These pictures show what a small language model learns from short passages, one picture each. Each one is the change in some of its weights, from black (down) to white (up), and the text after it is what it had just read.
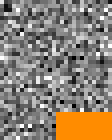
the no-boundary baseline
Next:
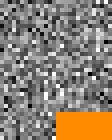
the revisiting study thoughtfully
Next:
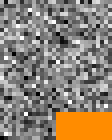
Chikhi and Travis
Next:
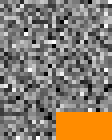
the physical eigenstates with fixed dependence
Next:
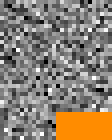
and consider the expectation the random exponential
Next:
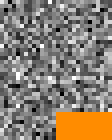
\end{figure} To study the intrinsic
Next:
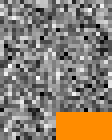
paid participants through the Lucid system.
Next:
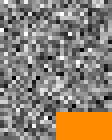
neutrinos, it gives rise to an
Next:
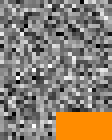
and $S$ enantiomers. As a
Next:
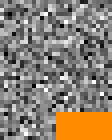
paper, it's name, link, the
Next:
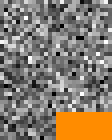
while the latter is called Higgs
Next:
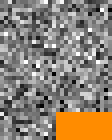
characterizes the SEAQT equation of
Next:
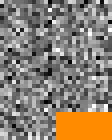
carriers the system undergoes a
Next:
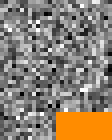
The filled squares show the
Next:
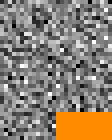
The received signal at the corresponding sampling
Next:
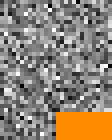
images stacked in the depth dimension,
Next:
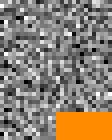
between L2 and L1. \item
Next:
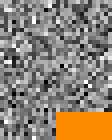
properties and even the phase diagrams can be calculated
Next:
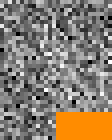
to the coverage of water molecules
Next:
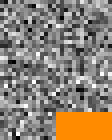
of a particle to a better accuracy
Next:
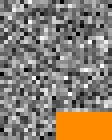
comparison, the output layer of the proposed
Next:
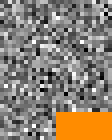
We list the velocity of the feature, the mean
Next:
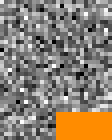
elements. Starting from the longest time
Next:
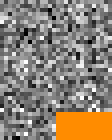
Acknowledgements:} We would
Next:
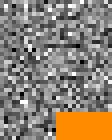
kinetic Boltzmann equation,
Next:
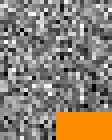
good accuracy by expression
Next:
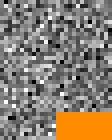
hopping paths, respectively. There
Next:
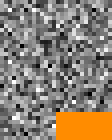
exponentially suppressed, and,
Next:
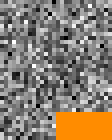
is constant: $M_{ab}=\lambda
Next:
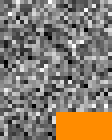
\end{equation} which gives a real constant
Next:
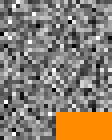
and spectrum of oscillations on longer
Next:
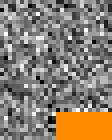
of 10 mV. Arrows indicates the
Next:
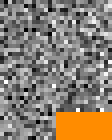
by a factor of $\sim 2.7$ over the
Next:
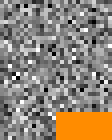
and communications platform to
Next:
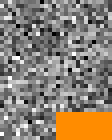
the low-$q$ behavior is almost
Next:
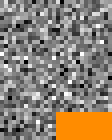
not considered pulsar spin down, and
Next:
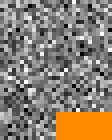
of 17.94 for 9 degrees of
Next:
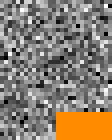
moderate center of the AI
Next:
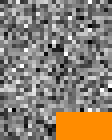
The obtained results show that for all $q$, the
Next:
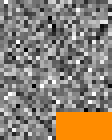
(a) smart urban and
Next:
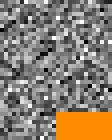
in terms of the intrinsic magnetic field properties and
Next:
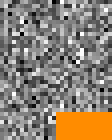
dolphins' associations, of which the structure
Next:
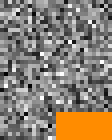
energy, $C$ is a normalization constant. The
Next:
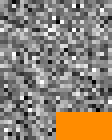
camera records the aerosol
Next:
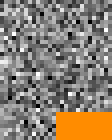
3-cycle at the tip depending on
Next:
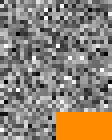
\times 2$ packing where all metallic
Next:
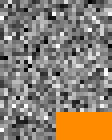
\partial \psi} + \dot \phi {\partial
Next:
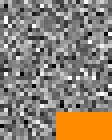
least equal to the entropy of the
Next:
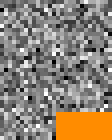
of elements (nodes, vertices or
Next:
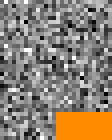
S. Desbief, phd,
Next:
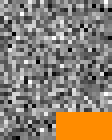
\cite{doug1}. Being
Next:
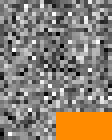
$F$ from any $4$-dimensional slice of
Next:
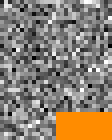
to each output frame before hearing
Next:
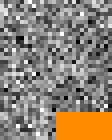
6 performs convex optimization to update
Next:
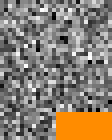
material is based upon work supported by
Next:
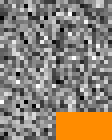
field, the time-reversal symmetry that
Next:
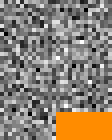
that the data are stationary can be rejected
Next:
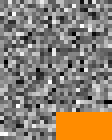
average turbulence dissipation rate
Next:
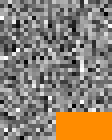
\right) r \textrm{d}r
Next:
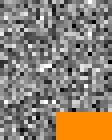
the original gene sets. The rate
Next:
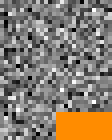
unaffected by the axion field
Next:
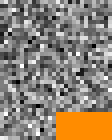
is comparable to a fridge with some
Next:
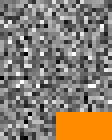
the gravitational field is physically as important as the
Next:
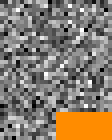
motion in a central potential. We consider a
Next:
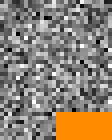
how we are inspired to propose the
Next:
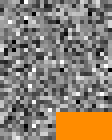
be neglected. This is what the
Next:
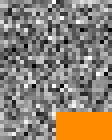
$B\approx T/2$ as
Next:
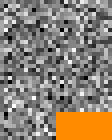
MeV and GeV energy range (e.g.
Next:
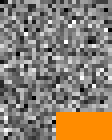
of up-down and time reversal symmetry,
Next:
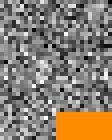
the averaging using the distribution in space
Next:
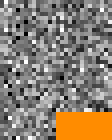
nearest neighbor with a height
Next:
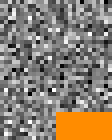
excess of the observations. If one considers
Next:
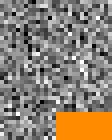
Perhaps then there are other
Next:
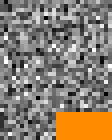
the coordinates \begin{eqnarray}
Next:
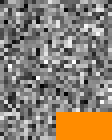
strength), and some Lagrange
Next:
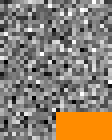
lot of vertices(nodes) are
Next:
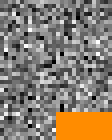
$P_\mathrm{th}$ is the
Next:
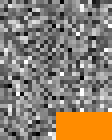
Markov Model (HMM), methods
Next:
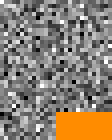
training and validation accuracies
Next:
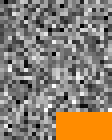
nearly as easy to compute as
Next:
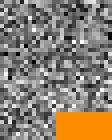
in the muon charge ratio at TeV
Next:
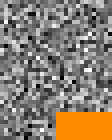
long range stiffness and crystalline
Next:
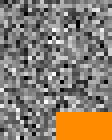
has the dimensions ${\sf L}^{-3}$.
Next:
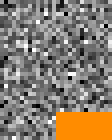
by \begin{equation} T_{t}\simeq
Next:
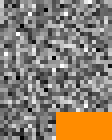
relates the absolute mass to the relative emission
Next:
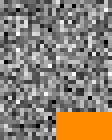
Physics, Pr.Lavrentyeva
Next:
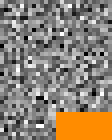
Neutron Star Interior
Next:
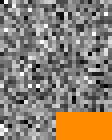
different EV types and ensures the
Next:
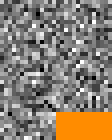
10\,kg and a recoil
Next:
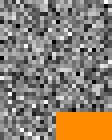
laws\cite{CL1}. The
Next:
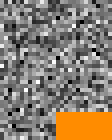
a valuable prospect when one is limited
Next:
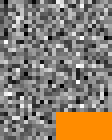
given approximatively by: \begin{equation}
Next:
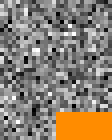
processes can render output-level
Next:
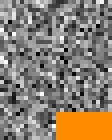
bound is much smaller and lies around
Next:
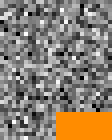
time, such as Sancdifi
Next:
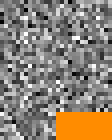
Network Models Used} As done
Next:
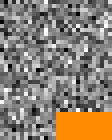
implies that the particle in such a potential with the
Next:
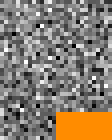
& Systems for processing large graphs \\
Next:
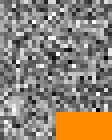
motivated \bdb~ to adopt
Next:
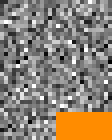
parameter $b_{\mathrm{Ly}\alpha}$ is
